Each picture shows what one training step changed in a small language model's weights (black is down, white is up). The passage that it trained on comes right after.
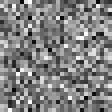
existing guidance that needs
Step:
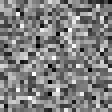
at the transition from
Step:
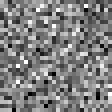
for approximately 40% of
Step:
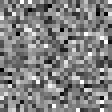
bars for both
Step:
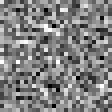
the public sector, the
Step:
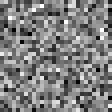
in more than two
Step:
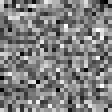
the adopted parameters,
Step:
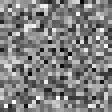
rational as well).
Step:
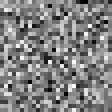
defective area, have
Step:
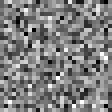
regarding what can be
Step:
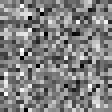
are expecting that the
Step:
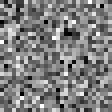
about this procedure has
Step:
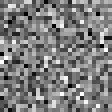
and emotionless
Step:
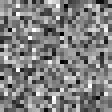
both the activities of the
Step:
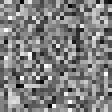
aspects that need to be
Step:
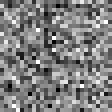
community organizations.
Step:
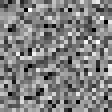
for chronic
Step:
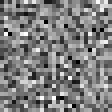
the hole and on
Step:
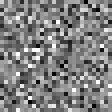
inflation with
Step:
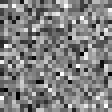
a house charge
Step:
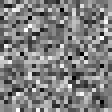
a Gaussian function?
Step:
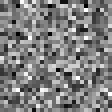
\nodata &
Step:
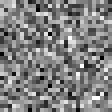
couplings of the
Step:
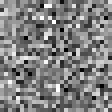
But due to the
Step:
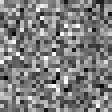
of the prediction and
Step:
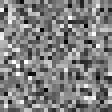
approach to derive
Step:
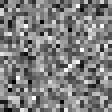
at least locally,
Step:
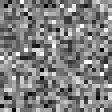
for all entities with
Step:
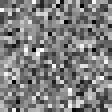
new postmodern
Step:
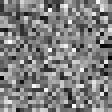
abused the
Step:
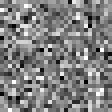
LLMs has
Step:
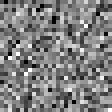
independent N-N
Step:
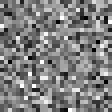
market. Supply
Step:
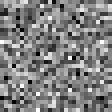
The prevalence of
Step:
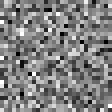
Simulated data from five
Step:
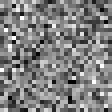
to be major worldwide
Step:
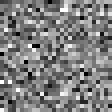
Even within each
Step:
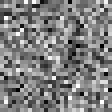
a central photon at the
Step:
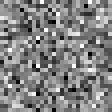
proportions of A and
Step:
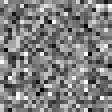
Nde SC,
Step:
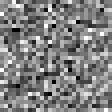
significantly tangential at
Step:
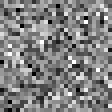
general public presents
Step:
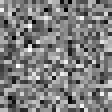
to those described by
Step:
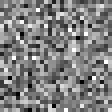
exploring and implementing
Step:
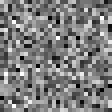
are mean ± SEM
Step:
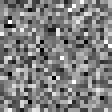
Such structural
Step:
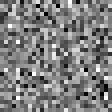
disappear in the
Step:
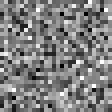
exchange type of interaction
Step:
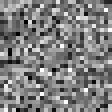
voltages, with
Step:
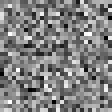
wax) in
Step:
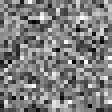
families of systematically
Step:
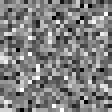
gendered aspects of
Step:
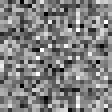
step size. In other
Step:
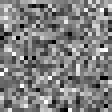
secondary school students.
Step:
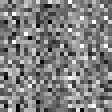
\otimes X$
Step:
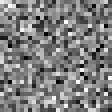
flexible design approaches
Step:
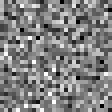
are three galaxies with
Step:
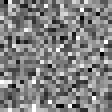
main headings)
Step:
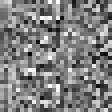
by the teacher, some
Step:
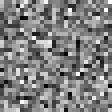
the results. Our
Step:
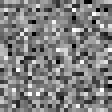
{\small Log
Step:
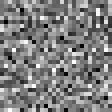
luminosity of
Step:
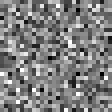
to look at the
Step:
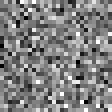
is invertible
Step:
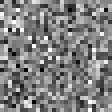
weak AMR
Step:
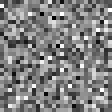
that momentum conservation
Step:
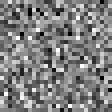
gives name to relevant
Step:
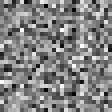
only weakly sensitive
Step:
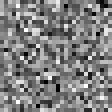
contribute to the development
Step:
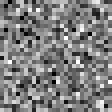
complementarities are
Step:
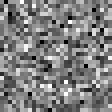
they have the right to
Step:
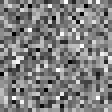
$\lambda$ (a
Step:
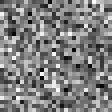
of the solidification
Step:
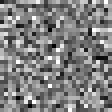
caused by the
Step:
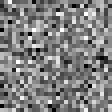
half of the
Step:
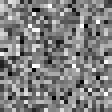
turn an approximation of even
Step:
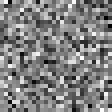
Wear test was conducted
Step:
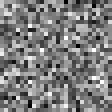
there should exist a feature
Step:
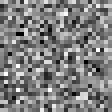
have migrated into
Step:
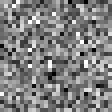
training opportunities in the
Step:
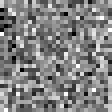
than two pores
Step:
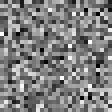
BIS National
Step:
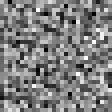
the R symmetry of the
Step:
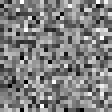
the idea that density
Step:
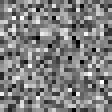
is an infinite
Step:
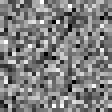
from cosmology if the
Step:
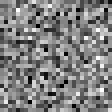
the analysis). In
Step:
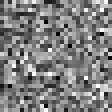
the mode, by a
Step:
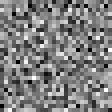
including bloating,
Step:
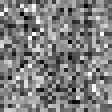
breach is a type
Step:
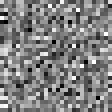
showed satisfactory
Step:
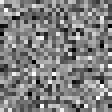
carbon fiber can
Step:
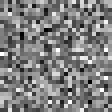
into a subject matter area
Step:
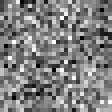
Faculty of
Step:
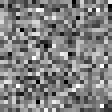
first line. On the
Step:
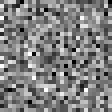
analysis (equal);
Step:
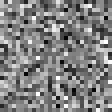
With the same methods we
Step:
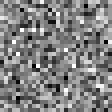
proportions for the
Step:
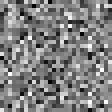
task is to
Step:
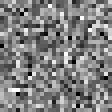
been widely used
